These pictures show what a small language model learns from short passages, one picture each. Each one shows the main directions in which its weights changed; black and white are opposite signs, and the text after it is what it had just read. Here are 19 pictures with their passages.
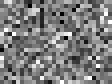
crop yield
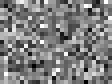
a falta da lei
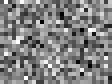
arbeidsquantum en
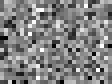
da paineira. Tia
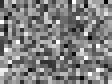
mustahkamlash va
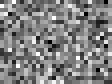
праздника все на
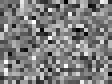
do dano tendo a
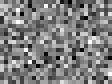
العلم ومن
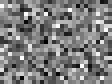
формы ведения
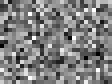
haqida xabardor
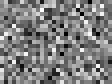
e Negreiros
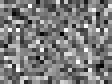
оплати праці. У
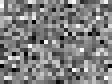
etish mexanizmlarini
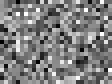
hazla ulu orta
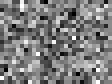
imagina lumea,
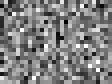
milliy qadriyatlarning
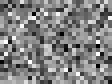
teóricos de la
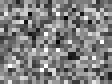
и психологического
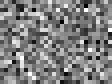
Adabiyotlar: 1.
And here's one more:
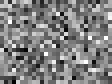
على متابعة
